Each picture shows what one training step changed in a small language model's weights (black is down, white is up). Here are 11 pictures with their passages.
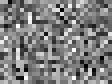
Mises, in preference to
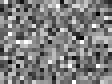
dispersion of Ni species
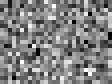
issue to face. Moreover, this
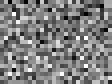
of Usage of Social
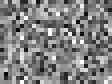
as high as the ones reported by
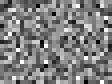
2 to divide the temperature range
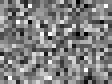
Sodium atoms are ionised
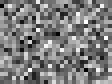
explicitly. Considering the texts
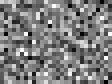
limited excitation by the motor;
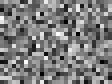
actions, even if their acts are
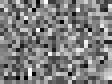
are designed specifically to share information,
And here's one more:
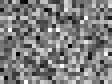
or best- fitted distribution.
